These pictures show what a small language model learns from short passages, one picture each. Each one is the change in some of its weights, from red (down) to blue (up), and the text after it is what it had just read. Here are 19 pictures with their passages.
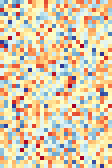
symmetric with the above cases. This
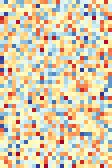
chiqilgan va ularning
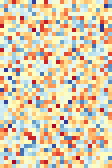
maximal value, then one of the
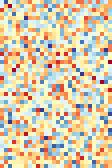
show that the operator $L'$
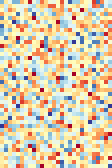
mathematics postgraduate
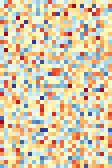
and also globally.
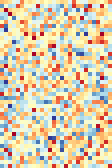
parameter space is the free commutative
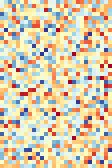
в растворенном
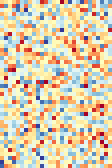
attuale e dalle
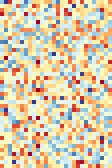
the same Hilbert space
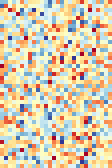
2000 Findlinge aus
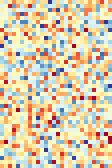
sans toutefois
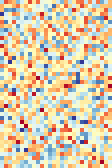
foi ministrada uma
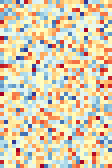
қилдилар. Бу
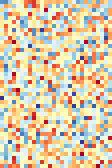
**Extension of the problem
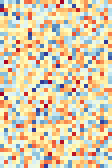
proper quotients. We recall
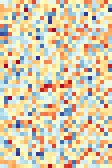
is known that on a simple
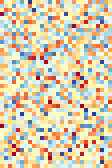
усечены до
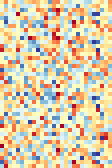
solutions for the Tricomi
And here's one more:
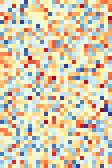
by the Deutsche
